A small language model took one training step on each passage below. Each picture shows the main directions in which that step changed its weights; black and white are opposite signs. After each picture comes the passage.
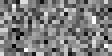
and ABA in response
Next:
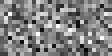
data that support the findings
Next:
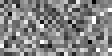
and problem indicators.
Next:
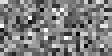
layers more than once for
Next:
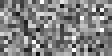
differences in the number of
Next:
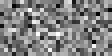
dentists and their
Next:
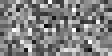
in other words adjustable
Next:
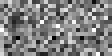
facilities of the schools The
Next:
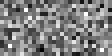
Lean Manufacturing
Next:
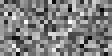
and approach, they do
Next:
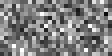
the incidence rate of
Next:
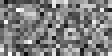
film reduces in 75
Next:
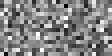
between the two approaches is
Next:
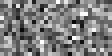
mixed qualitative methods including
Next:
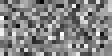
statistically significant. Results:
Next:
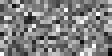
schema. In
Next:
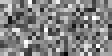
people who are patient and
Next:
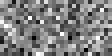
meta-analysis of
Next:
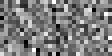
B2, likely due
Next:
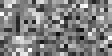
could have a high impact
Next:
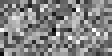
partners and contributors
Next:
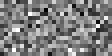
and stabilising a demand
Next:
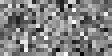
workers who work in an
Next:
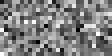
an early stage with some
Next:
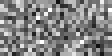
isopropanol and
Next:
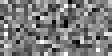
female. Among the total
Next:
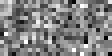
figure shows a greater temperature
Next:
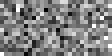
compounds were isolated¹ as
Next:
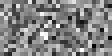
the causes of high serum
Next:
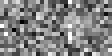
growth of parathyroid
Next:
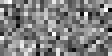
design adopted was quasi
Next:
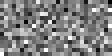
In the present study,
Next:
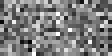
the Kafka
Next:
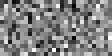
as Terminal
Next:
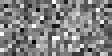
materials in single crystalline
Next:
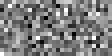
was analyzed to identify trends
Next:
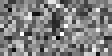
Processing*” which
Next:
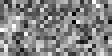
production is especially economical
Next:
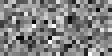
last 24 hours?
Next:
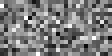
size on mineral composition
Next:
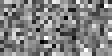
designed, the comparative experiments
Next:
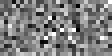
group, which requires the
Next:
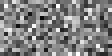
enter the equation). This
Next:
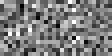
meat and grain in
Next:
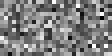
assess the effect of the
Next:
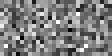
systems and how these systems
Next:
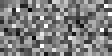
mud among all,
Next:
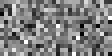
of respondents were male and
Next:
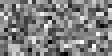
the stress intensity experienced at
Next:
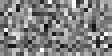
to other parts of the
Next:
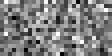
define a function, use
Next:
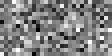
content and one in the
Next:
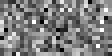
still interested in studying
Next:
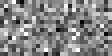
hole will be in
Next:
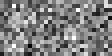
areas in the historical context
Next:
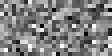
8 of the Polish
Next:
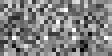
technological feasibility, quality
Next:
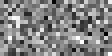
not consistently documented or
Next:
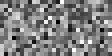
safe data, resulting in
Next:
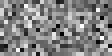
criteria were considered for the
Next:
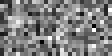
particular room is very
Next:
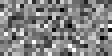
their performance, which is
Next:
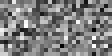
backwardness of the
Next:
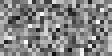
how Chinese teachers
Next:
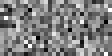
(CIM). This
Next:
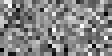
language are key for success
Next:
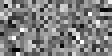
occurrence in diverse environments and
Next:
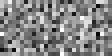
has argued on
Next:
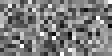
national and foreign market conditions
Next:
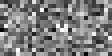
humanities →
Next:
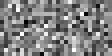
an inevitable
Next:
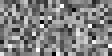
and union of the
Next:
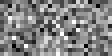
other public health areas,
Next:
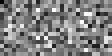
The geometry of the
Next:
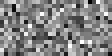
that study objectives, and
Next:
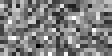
ideological political practices of
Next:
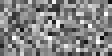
this spatial analysis, the
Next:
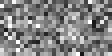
increasing evaporative
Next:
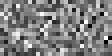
the general trend toward the
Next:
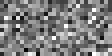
formed. The resultant
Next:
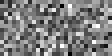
first draft of the
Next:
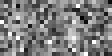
evaluation in digital twin
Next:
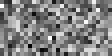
relative difference is less than
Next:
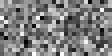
outdoors using 3.5
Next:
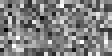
are prevalent in
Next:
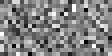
tower distribution affect
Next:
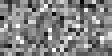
Organisation Ghent University
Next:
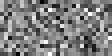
factors. A more
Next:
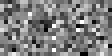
S(v)$ for
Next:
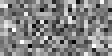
for Albanian
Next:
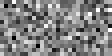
dust events, CNN
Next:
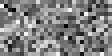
plant will not undergo water
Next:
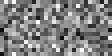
construed as a
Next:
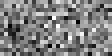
which in the end can
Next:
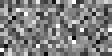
at Belle Reve
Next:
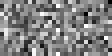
the corresponding tensile force
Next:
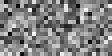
stability and independence to
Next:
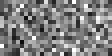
Results: The mean age
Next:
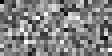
refute them, because
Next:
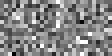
tools based on abstract
